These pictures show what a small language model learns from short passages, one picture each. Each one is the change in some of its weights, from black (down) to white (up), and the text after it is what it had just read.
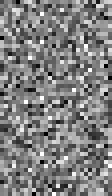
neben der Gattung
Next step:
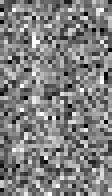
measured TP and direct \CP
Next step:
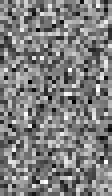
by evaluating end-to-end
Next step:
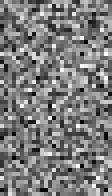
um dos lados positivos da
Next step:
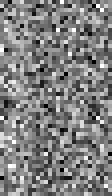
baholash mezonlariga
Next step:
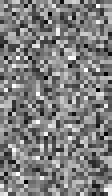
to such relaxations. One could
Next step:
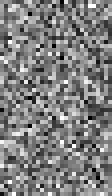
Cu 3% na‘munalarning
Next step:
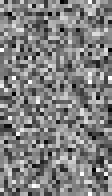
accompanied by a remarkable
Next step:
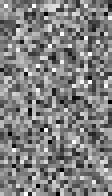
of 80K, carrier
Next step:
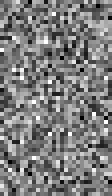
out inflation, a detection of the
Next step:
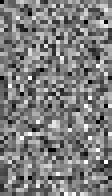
The signs and the amplitudes
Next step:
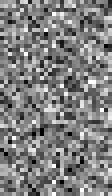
\begin{equation} {\bf
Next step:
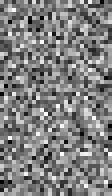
gold surface) of molecular
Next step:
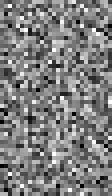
dipole magnet via a set
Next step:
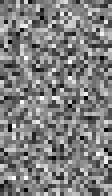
clue! Wordle players
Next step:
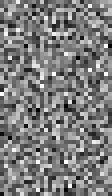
measurement term in the SME
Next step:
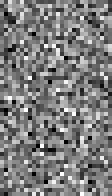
the marked point $x$. In the
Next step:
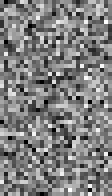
the Laplacian only exist to
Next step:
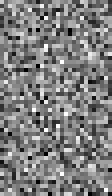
between $\Delta F$ and $p$.
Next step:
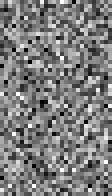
зависит от сложности
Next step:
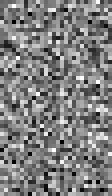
o'rganish 184
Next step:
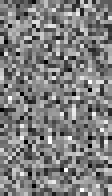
in GaAs $a=2$
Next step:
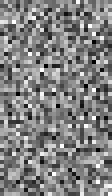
x_2} \end{aligned}
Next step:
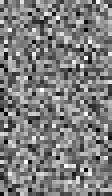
like in the thought experiment in
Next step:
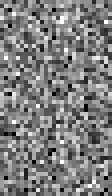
characteristics are weakened, but there
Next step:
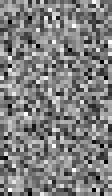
case of symmetric double wells
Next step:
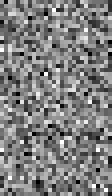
of $2D_\gamma$, every
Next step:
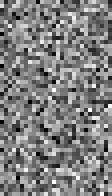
participación ciudadana
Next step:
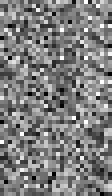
\textit{scenario} for
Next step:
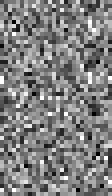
conhecimento e reafirmar
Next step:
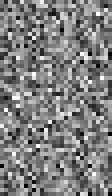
be recast into a quest of a
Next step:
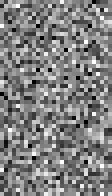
\gamma$ (dashed red line),
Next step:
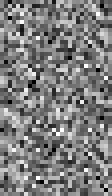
tomonidan belgilangan
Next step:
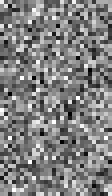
preconditioners. Furthermore,
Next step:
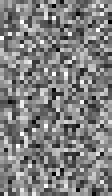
allegoriya bilan ajralib
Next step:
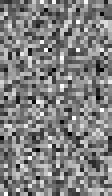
Jr., Duke Math.
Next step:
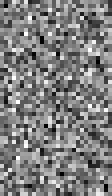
A$-module $\u N$ is
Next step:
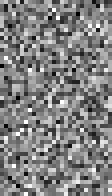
Henden \& Munari
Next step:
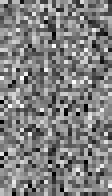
Hence, we do not include this effect
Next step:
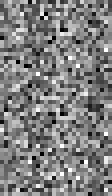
$\alpha$ does not lift to a
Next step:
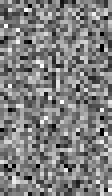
For the proof we refer the reader to
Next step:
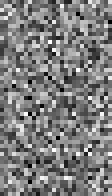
que generan instrumentos para
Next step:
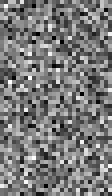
las prohibiciones (Van
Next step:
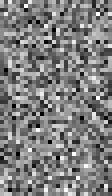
obtain a curious interpretation of the
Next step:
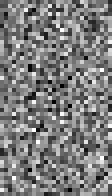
de sua graduação,
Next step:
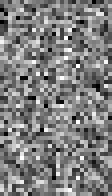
low-spin population is
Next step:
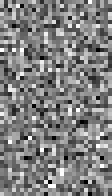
finally, that $\eta(\del
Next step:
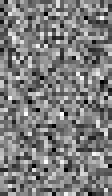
to $1$. There is an
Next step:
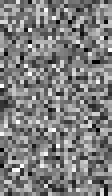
current excitation pattern, but also
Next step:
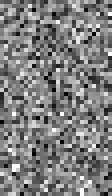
va tavsiya xatlarini
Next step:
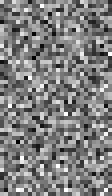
signal observations. This metric is an
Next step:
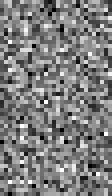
for $s=15$ and with
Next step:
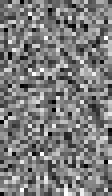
et divertissement, et de
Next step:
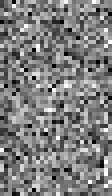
this \maxdemand method could
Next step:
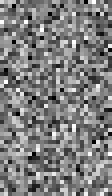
slug position as well as the
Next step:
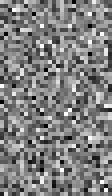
$iii)$, these create a
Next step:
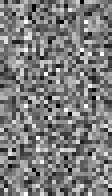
these ratios (see initial parts
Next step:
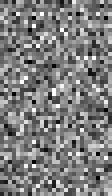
the Cd depth (~ 12
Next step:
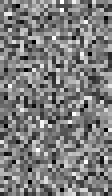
In all these environments,
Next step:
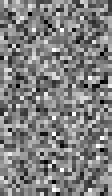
маълум бир
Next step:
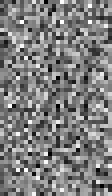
identity on underlying sets.
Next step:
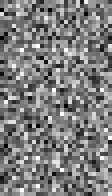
control on direction (top right), social
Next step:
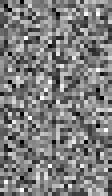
de Buenos Aires,
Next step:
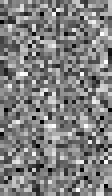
other hand, Proposition \ref{commutative diagram
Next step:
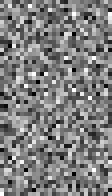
bo'ladi. Dinamik
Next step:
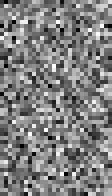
gala. L'extrait met
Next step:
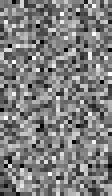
embedded semi-digital
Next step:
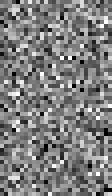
остается критически
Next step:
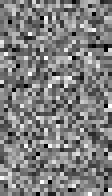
that of lower energy cosmic
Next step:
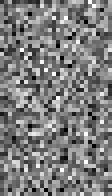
bois ham osmon jismlari va
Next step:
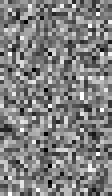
oqibatida bo'lishdan
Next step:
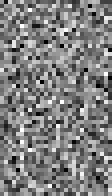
me that anyone between the ages of
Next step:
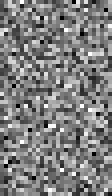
that for any $f\in
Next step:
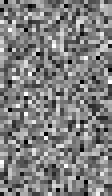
Lorentz group in the case
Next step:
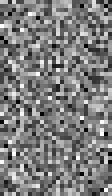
to acknowledge several key
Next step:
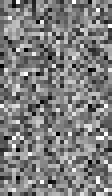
на момент времени
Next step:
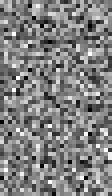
форме отвечающую
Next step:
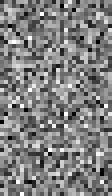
KIE can be observed. At
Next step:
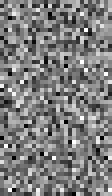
variety in the real cases.
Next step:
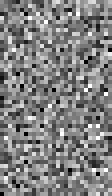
gut und frage Freunde
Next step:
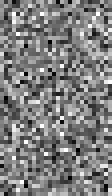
a coleta de amostras
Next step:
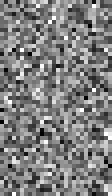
an RF cavity. Fig.
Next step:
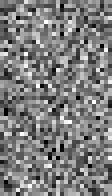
business and IT. The
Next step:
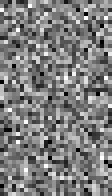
friction and uniform interfacial
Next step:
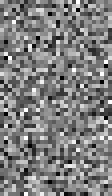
UMA/GAN the MT
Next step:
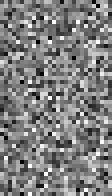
de los **indicadores**
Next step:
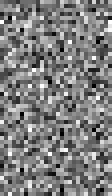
e esclarecido,
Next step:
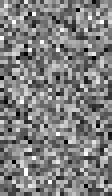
google académico
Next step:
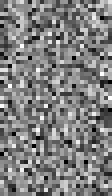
no, due to the fact that
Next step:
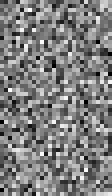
sacred animal in several
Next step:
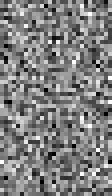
esa yuz va ko'z
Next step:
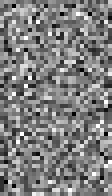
payer le même
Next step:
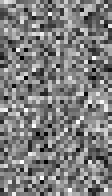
начала работы в
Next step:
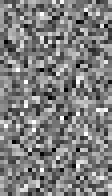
the EV-fleet as the
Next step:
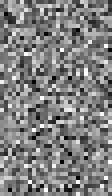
the propagation distance of
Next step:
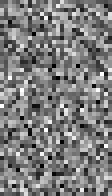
subsets of a set is an important
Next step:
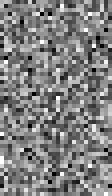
sarf, nahv.
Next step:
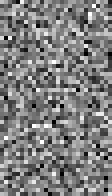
$, the joint distribution is given by
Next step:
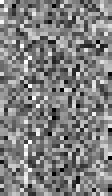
shimgandan so'ng
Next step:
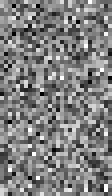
informations recueillies dans
